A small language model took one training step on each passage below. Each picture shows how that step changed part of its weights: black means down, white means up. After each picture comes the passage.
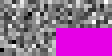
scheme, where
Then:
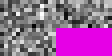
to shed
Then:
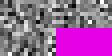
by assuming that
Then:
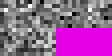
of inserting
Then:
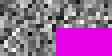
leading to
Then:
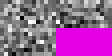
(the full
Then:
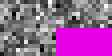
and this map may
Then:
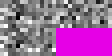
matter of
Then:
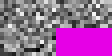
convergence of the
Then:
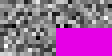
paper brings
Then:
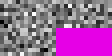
main diagonal
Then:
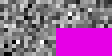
parameters used for the
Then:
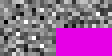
G$ curves
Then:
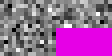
the conversion
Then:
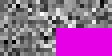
One then
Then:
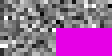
this frequency
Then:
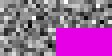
considered. In
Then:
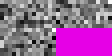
of ${\cal
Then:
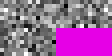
the current.
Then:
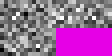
classes of
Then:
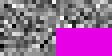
not compatible
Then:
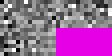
lower than that given
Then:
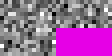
the limiting cases
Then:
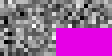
parameters is $\tau
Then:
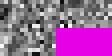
a section of the
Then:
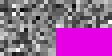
time, will
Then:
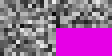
loss of
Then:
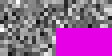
for the ground
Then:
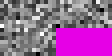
The presence of
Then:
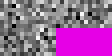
\] As each
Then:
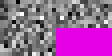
z$ with
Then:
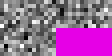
a random variable
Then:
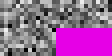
In a lattice
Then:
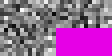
fixed observing time
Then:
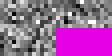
coefficient of
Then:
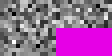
difference between this
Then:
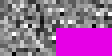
its submm
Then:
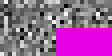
I also thank
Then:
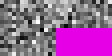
term, we have
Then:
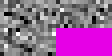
CCS in
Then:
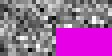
in terms of
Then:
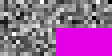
star formation,
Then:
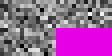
in as a function
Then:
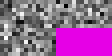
is the source
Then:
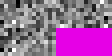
other hand,
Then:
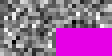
this work we
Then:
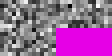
structure. Let
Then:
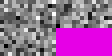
commands low
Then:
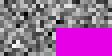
polynomial in $n
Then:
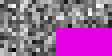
statement is only
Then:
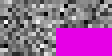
conjunction with
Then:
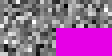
the CGC
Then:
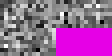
are clearly
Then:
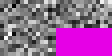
has been discussed
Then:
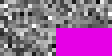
to consider, in
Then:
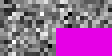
of other addition and
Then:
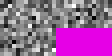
transition exists.
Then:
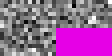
been invested
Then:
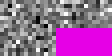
space the inner
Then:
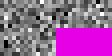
Suppose that
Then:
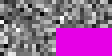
extraction and
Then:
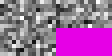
functionality of
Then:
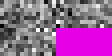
we have taken
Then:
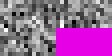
$\beta$ has
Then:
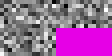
the hot
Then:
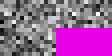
and introduce some
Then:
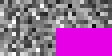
solutions tend to
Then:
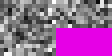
at what
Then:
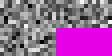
while maintaining
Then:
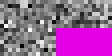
of the soft
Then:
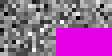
package. A
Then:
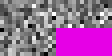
via the
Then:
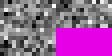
we refer to
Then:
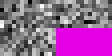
one of at most
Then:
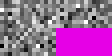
and one {\em
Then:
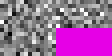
the same notation
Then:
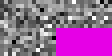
in $\partial
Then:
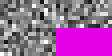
need to obtain a
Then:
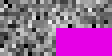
which requires
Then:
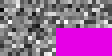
matrix product state
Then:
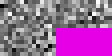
notation of
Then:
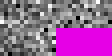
\ddots &
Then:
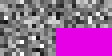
g$ in
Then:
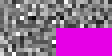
numerical point
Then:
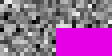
shold be the
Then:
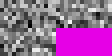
minimum weight
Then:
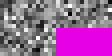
are independent of
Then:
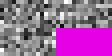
will imply
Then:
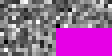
theory, we will
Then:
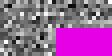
in this manner
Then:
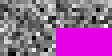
in terms of the
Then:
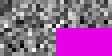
is at least
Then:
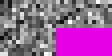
is: the weight
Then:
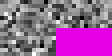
which we shall
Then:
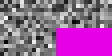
follows that the space
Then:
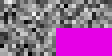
which plays an
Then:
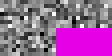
such a simple
